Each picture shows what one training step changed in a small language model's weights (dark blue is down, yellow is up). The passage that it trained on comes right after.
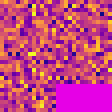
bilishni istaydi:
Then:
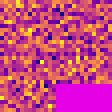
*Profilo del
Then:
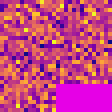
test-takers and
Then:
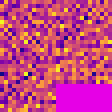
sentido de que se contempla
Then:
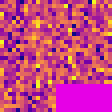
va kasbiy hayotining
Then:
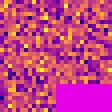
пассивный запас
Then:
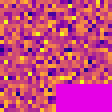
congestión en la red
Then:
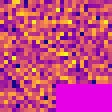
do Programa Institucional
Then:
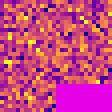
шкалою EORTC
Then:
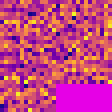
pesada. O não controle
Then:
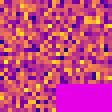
yomonlikni ravo
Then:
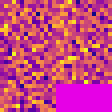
2” ko‘rsatuvlari
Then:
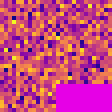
Tendências em entregas
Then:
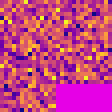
аудит всё в
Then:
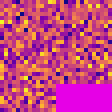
Vandenberk B, Lei
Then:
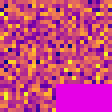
transitie naar
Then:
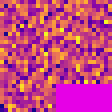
tushunadi va qila
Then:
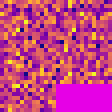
на антеградных
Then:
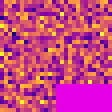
поле. Держава може
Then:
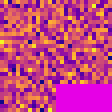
Ha untuk menyerap
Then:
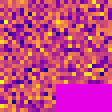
para pandemias y,
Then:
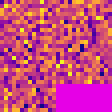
cholg‘ular tarkibi
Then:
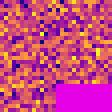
el contexto educativo del
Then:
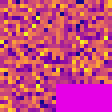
Aquino, muitos
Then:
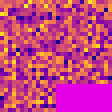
с. 6. Наукові
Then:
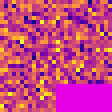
• Ninguna <ul
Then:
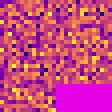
tem o propósito de
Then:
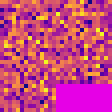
21. Nu toți
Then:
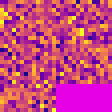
valeur retardée de la
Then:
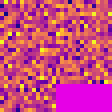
pudiera ser una versión
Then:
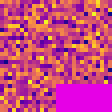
opleiding. Ik heb
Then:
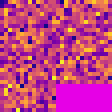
факт, что сегодня
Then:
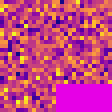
yuzaga keladigan
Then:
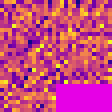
ta'sir etish orqali
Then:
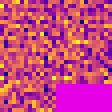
para ser evaluadas por los
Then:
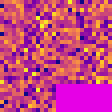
haddan tashqari
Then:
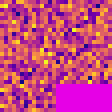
развития экономики.
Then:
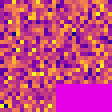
подход в политической
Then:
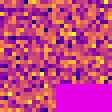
5. Гришина Н.
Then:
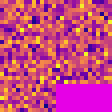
poder público e o
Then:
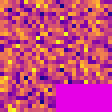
Knight, C.H.,
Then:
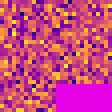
avaliado se os dados
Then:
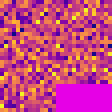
da pesquisa.
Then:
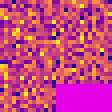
har forskellige
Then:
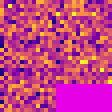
annuelle de 4,7 %
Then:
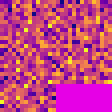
bo'lgan ishonchni
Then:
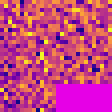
las limitaciones de este
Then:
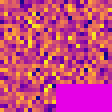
corporate reporting – a
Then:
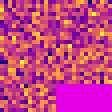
mumkin. Spora
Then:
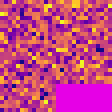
Semko, V.
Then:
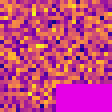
yo'nalishi bo'yicha
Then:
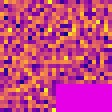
navbatda ulardan
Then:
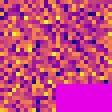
turli sohalariga oid
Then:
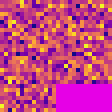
qila olamiz. Shu
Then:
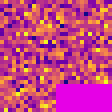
de la quebrada esta
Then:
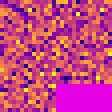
envolvem não apenas as
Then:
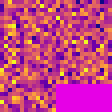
взрослых (ρ)
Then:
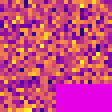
MEB, Denizli /
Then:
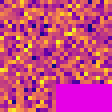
totalitar tuzumi
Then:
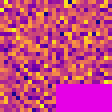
biroq ularning kelib
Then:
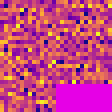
modo abre caminho para
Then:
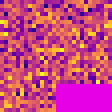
llevadas a cabo en
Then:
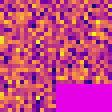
měla stejnou
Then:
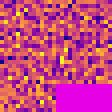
como afirma o produtor
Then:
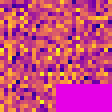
як доступ до нових
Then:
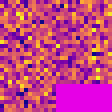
indiferença de quem tem
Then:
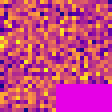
filtro a base de
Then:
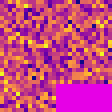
salmoqli qismini
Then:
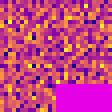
адже лише за умов
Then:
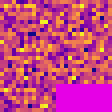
yoki Bollivud
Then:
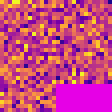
Kota Bath tetap
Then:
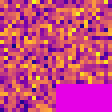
Uji Tarik Material
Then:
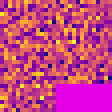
зазвичай, «на
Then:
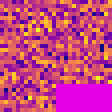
cidade. (VERAS,
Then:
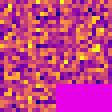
ѝак); und, et
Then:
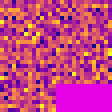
que o Estado não deve ser
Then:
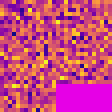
XX como hemos visto
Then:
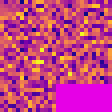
de la sociedad desde
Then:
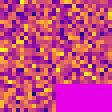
yozma nutqini
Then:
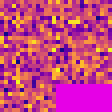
Velvet Hotel
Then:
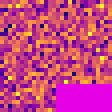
в ранние периоды
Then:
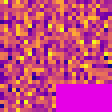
keterlibatan warga
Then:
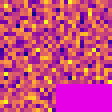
terminal increase in
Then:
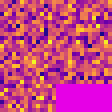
Материалы и
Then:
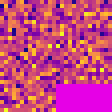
participantes de la presente investigación
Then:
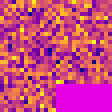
consiste no intervalo entre o
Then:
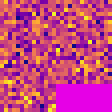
virtual: Programa
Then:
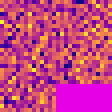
ишемических инсультов
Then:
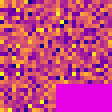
professional, yetuk
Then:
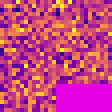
Facebook Notre
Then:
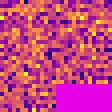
Innovative Education Lviv
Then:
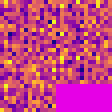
ўтказилиши ёки
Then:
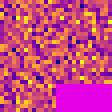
de wet zelf, met
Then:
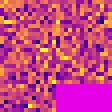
muloqot qilishdan
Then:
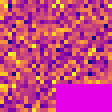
tayyorlash qoidasi va
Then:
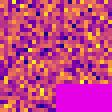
tecnologie. Inoltre,
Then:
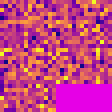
vida, debido a que los
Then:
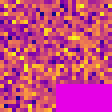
Premiul Simion
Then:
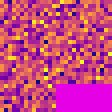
oqibati jamiyatda
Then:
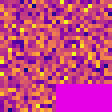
буферных прослоек из
